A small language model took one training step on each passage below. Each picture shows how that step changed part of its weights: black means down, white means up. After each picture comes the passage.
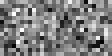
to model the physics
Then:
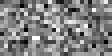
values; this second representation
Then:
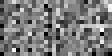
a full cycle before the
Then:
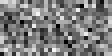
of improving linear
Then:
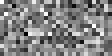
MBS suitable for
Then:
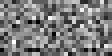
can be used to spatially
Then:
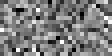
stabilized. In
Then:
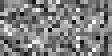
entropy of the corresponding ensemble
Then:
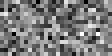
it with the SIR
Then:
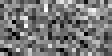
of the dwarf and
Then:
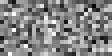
presents a programming model
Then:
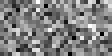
In some special cases,
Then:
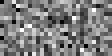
generated at the beginning of
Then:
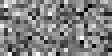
comput Based on
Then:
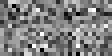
starting with the same
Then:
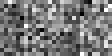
right side, it is
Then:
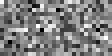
research in QML that
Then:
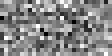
structure of the phase diagram
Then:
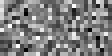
used to enhance the similarity
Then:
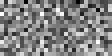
latent images for
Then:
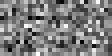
available on this link:
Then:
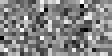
party cannot achieve a
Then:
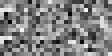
vanish. Indices
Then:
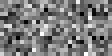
electron states occur both in
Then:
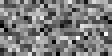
at large times.
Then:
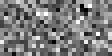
smaller than $9$
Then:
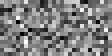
can estimate it using the
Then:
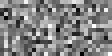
will study massless particles motion
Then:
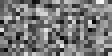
dex) and
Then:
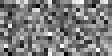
bars that result. The
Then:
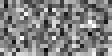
further experimental insight into the
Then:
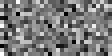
while the other two stellar
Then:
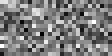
of these reports
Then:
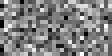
for 2-dimensional theories
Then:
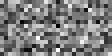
and requires no additional
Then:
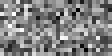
the finite-dimensional mechanics
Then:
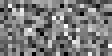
plays the corresponding audio,
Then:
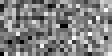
(POD) to
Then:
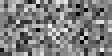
is a natural generalization of
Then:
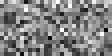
in the computation of the
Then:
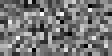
flux densities, which were
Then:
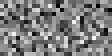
their thermal parameters. This
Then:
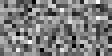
virtualities are close
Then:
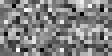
are much sought
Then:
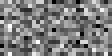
almost classical degrees of freedom
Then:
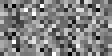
we provide the numerical results
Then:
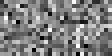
an expression using the
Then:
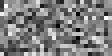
a scaling (dimensional)
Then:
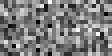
this spectral region the
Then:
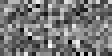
events, changes to the
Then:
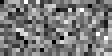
than the BAL fraction
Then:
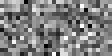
form, represent the operator
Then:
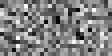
obtained. Debates
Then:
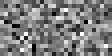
masses must be caused by
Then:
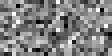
work function has been used
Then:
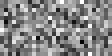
simulation study of the
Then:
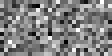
and purity have also
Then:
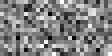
of $\langle \Delta
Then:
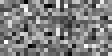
the MSV
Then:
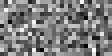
behavior can even lead to
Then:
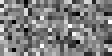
arrays adapted
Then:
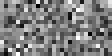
is better in the high
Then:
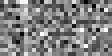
was assumed that one may
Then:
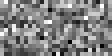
the metaphor of
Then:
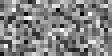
number of the sets of
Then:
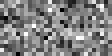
last giant outburst in
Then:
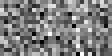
formation energy in the
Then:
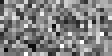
the moisture and
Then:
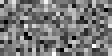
and local host traffic
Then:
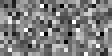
have been observed even below
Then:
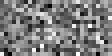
(ii) the
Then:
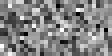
the sum of the resulting
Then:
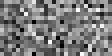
high temperature, known as
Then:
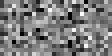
ratio it will help us
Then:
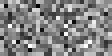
against other methods for these
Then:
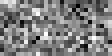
of unknown structure. Similar
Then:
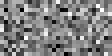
and G. L.
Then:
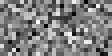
similar methods are also applied
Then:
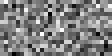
This is the same equation
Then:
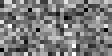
exact transformation to a new
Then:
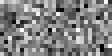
in QCD. On the
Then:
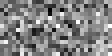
\\ \hline PKS
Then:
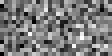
spatial and spectral characteristics of
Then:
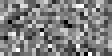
does not affect the reference
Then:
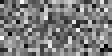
is accomplished
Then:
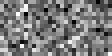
gives an estimate on the
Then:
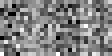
Stage 2, we
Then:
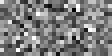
be reduced for a given
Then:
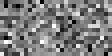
modeling the PNS and
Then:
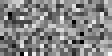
to the first expression in
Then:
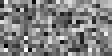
in a strict sense.
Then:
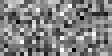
the action variables, the
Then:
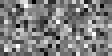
clear hyperfine splitting
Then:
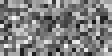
the trade. \[
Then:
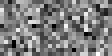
ratio between the extinction
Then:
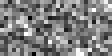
the semimetal,
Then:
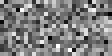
gradients} in the optimization
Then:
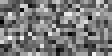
large-scale structures,
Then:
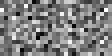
*P* is the
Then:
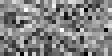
in the calculation of
